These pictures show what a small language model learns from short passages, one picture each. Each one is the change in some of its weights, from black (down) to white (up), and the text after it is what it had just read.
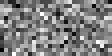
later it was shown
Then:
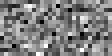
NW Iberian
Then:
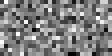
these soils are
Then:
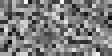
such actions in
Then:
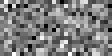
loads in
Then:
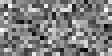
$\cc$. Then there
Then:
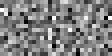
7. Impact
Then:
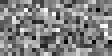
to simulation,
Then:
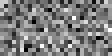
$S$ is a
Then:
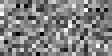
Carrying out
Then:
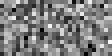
first two equations of
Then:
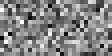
and observed that the
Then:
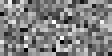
required. In
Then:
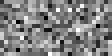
Further, to
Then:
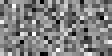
K-theory of
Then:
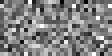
safety performance through
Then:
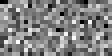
without extra
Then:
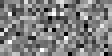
of datasets
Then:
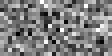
to those in
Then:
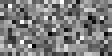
challenges of
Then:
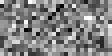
training, I have
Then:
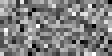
edges of the
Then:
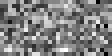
have a less
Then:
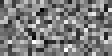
using Taylor
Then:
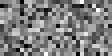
is a truly
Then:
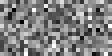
cancer related
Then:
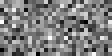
$\varepsilon \in
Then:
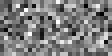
Me? X
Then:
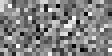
$uv$ is
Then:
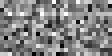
evolved very
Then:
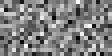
The outcomes
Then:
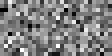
with published data
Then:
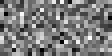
in teaching
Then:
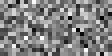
the simulation;
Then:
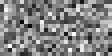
interval where the function
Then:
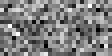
a good parameters
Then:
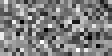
Recall that in
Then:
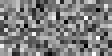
by the analytical
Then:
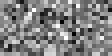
selected to
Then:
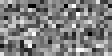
of {\it real}
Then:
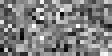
expansion. This
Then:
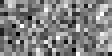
A descriptive
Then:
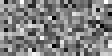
in Dutch.
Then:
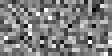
each $k$. For
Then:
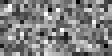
decrease we
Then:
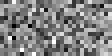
first and second kind
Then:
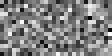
remaining countable
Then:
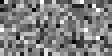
is a feature which
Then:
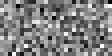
probability distribution on the
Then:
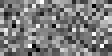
collection of all
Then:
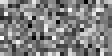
of the initial conditions at
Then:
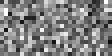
L. oil was
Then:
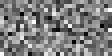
the highest quality
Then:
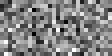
these computations in a
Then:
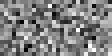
elements of $S$,
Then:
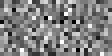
forced to follow the
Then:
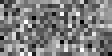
mention public
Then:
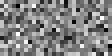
a measurable
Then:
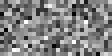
with constant $\kappa$.
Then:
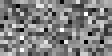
We can check that
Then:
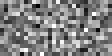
were such as 78
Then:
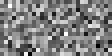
their animals in
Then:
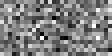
shear. However
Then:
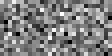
This allows us to
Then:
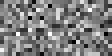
allowed) on
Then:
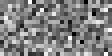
the basis of the
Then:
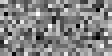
and all $n
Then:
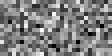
can be extended
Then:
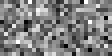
which $G$
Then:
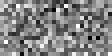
and whether
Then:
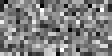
contributed to
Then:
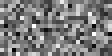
displays the
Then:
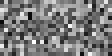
in detail.
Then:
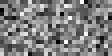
the EEG
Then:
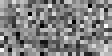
conormal knots
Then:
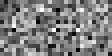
paint, construction
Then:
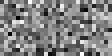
que l'on
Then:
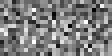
for some $c$,
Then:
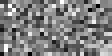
reader to
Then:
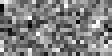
copy of the
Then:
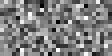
In Section 2 we define
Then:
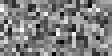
an important role in
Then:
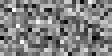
all $m \in
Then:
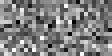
l'espace des
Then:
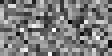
the lives of
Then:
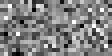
rural areas in
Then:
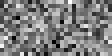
but force it to
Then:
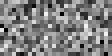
of equations in
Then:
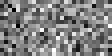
topics that they
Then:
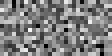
being largely
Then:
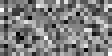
after functionalization
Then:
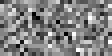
layer and b
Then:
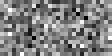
critical at
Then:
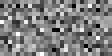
a polynomial in
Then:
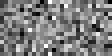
suppliers. In
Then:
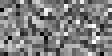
the square
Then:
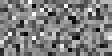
the Weierstrass
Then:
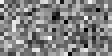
by $v$ and
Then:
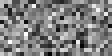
was equal to that
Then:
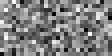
The initial technical
